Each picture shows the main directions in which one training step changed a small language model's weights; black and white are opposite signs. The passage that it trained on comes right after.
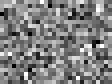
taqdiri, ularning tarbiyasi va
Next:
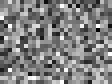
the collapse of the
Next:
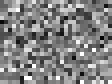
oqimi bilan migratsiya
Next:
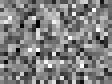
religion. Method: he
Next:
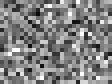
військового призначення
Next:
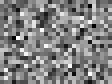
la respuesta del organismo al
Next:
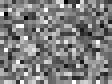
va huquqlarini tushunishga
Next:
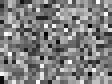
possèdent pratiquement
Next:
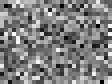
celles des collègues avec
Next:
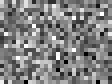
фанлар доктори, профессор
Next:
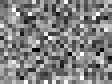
юрид. наук. –
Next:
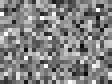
pode ser observado na **Figura
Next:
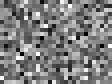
en áreas donde no se dispone de
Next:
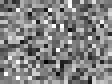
humaines (Gavin et
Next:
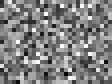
tarmoqlarda, yashil
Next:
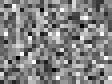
por edad, esta evidencia la
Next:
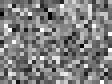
IBM BlueMix
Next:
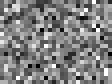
ato de interpretar vai muito
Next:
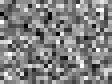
Fakultas Ekonomi dan
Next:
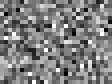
ham anglatadi Foydalanilgan
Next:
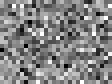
The sound system of speech
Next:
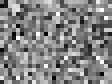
dasturi tasdiqlangan.
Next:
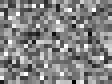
Institute for Statistics.
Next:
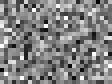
dezvoltă anumite
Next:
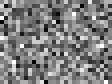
тех случаев, когда
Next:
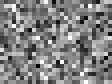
par tête de la
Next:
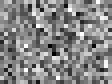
que outros. Da mesma forma,
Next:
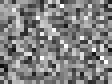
la implementación del método de
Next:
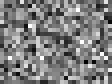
go'yo davomi hisoblanadi.
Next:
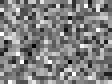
boshqa xarajatlarga 9,8
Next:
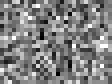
el propio *yo*,
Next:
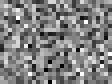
категорія потім
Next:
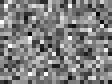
ayni paytda aqliy
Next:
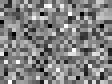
nu scrie și că ar
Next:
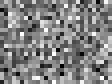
[12] Национальный
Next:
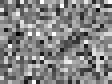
exteroceptor do sistema
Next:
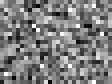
atmosferaga chiqariladigan
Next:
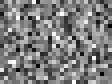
центральный регулятор
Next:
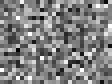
riots in America's
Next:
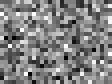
gerecht werden. Der
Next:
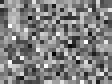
преимущества» [15,
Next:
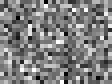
звене – вдвое
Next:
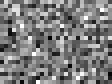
segurança. As principais diferenças
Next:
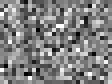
N. Human rabies: the
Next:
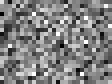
yıllar yaşanan
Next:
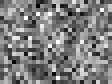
; Le Vigoureux et
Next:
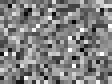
publicada por volta de
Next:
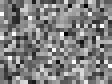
частной собственности, и
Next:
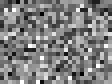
van het management team. Dit
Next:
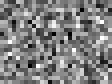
Bozor iqtisodiyotiga
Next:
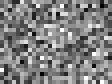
de Gemini 18 | model =
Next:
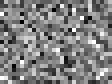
Timoshenko S.,
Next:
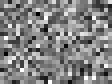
matematika o'qitish
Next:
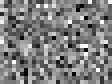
имеющим признаки
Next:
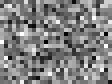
beradi. Jahon bozorida
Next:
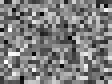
layanan Pengadilan
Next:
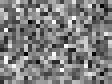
fragmentaires du
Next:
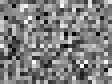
вооружения знаниями,
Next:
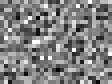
методик тизимини ишлаб
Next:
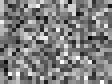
subit din viață,
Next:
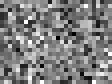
las interacciones donde confluyen
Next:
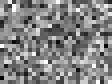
фаолияти йўлга
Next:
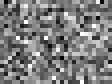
produção textual satisfatória. A
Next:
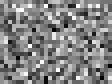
Экономические софизмы.
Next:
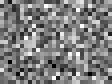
administrativas, políticas públicas, trabajos
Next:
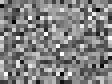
до публікації
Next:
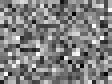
children's writer
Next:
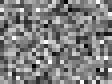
yutuqlarga erishishni
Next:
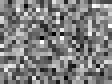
dostępności Tab.
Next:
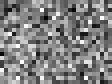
bipolar, notadamente o
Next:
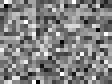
tufayli jahon
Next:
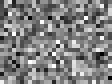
Росією, щодня
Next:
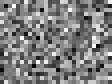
sistema que no lleve a la
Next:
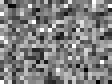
au menționat unii
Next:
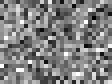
de profissões" do
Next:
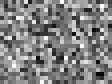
at its true worth the
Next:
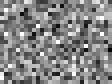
de uma pessoa, que lhe
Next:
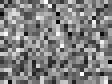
6 50. Автомойка
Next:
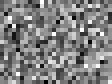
cotidiano da população
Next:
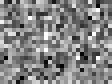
tema era uno dei
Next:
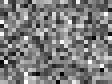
Miravete de la
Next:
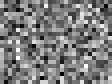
badiiy-estetik vazifasini
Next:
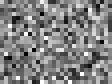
e metallurgiche ed un
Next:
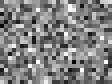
chiqindilarni qayta ishlashga
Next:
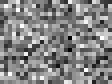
ega bo'lgan SMART –
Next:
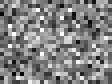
se îndoiască de
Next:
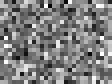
bog'liq muammolarni keltirib
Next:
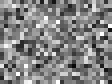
belos interiores de
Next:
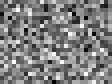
muncii, poate fi
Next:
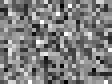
(БАС) И
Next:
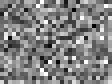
va masofadan zondlash kabi
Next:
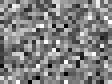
com duração mínima de três
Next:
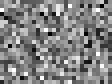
dan teknik batuk
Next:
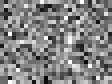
– национальная библиографическая
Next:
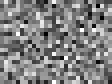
O desafio da pessoa
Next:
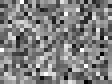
XO 'JALIKNI
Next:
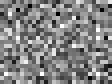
volume 2 | ISSUE
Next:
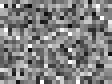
Kafka, o conceito de
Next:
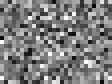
жараёнлари ҳақида
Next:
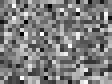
- сформировать у
